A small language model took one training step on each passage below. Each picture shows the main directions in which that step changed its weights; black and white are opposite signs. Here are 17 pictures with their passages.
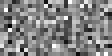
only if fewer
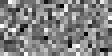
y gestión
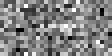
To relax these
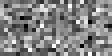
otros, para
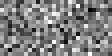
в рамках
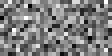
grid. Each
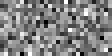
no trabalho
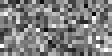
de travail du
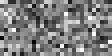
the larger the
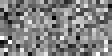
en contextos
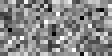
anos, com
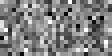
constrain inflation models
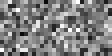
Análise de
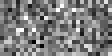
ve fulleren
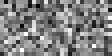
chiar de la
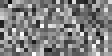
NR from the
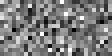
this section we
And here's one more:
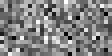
explainable by
